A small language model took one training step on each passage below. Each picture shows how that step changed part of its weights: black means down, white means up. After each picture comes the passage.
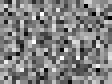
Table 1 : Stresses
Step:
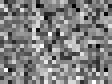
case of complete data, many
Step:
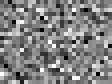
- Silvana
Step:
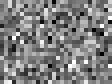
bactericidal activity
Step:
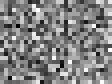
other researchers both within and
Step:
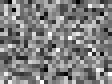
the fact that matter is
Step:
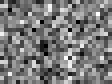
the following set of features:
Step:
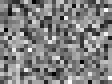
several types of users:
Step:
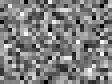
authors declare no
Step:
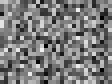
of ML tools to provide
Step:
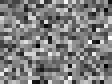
through advanced early
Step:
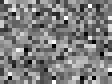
elderly and those with
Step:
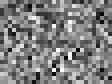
and experimental results have showed that
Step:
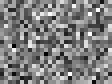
mentioned over the
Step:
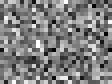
network development without MG and with
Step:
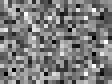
of qualities of eri
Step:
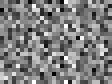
in order to meet the
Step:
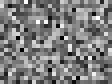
solar irradiance
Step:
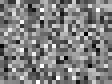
Ahmad Shah
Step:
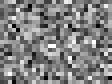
countries and thus,
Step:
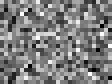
about 800 medicines and
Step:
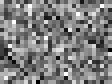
dried and the ether
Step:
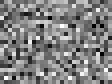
effect in menstrual
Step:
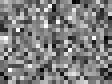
highest, followed by
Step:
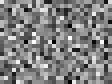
Homeopathic management
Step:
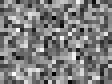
at first, second, and
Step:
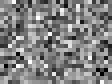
to study “problems that
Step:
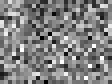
in which an individual grows up
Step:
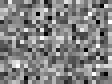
influencing older
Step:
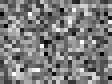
from all participants, and data was
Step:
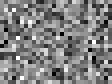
end-stage renal
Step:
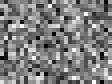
should be made to engage
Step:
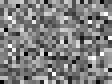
The Carpentries'
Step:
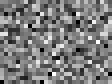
the following intuition: The
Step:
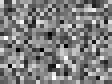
mean absolute percentage
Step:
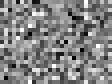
Molecular Sciences,
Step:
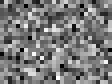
testing. The instrument and
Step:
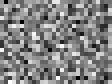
it should be also taken into
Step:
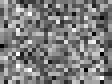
of needs and demands –
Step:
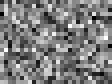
that the utilization of
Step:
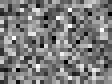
of contribution S_a
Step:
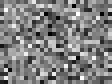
Martins, C.
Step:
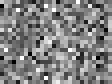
motivational tools. For
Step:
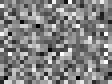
we can conclude that
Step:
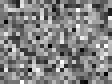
diffusion can affect
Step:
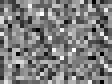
suits me"). This group
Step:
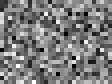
by stochastic
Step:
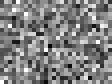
demand and supply There are
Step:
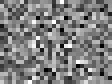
well as labour market and
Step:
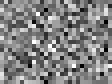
long-term employment
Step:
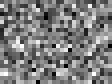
of the people, in which the
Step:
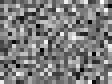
temporal deviations in
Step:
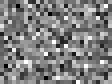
study. Then data was
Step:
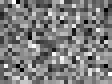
and strain associated with
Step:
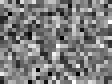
and cauliflower
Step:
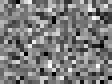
time of the initial collision
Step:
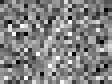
addressed in the implementation
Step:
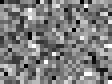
and clustering selection
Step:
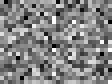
Without documentation
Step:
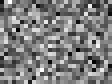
parameters. Thus, a
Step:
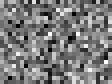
cognitive resonance,
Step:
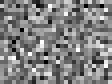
a good correlation coefficient
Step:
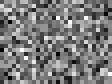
introduced by the EU
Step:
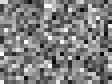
national identity, and
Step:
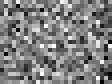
particles suspended in
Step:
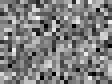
on the characteristics of key
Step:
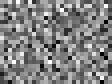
assume responsibility for an
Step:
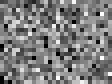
with the optical TCAM
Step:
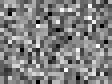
factory noise levels to be
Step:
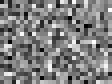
the one hand, the
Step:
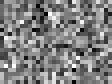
threat? A systematic
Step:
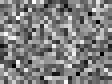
P28 Has games
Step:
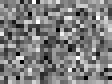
of microfinance
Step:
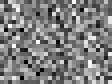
net earnings from a
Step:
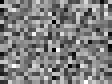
Node (NN) Name
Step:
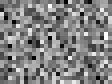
Table 3. Hausman
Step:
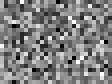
determine the glass transition
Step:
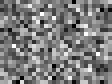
its expressive power is
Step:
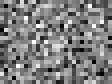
minimum quantity of
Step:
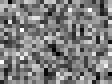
Triple assessment of the
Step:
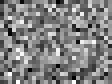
have had a fever,
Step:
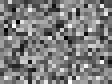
+ U-cable +
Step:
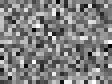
element that belongs to
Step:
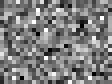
utilization of instructional
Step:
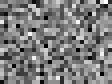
of Interest SGD
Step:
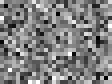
reflect on the methodology of
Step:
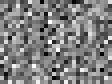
Yes - Notes:
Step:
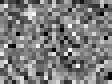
began with the coding
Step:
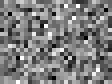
the brass strip and
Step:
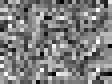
Understanding the
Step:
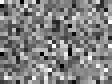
The more crucial job
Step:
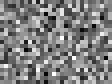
provide medical clearance for
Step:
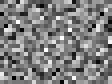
confidence. However, the
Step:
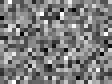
will test it. Thank you
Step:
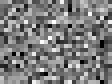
of the immemorial
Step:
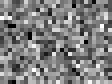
and diplomatic ties
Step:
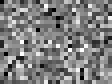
All totaled, 57
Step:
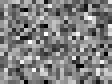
and resource collaborative
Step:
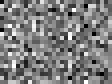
= number of packets
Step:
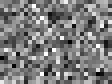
order to further test the performance of
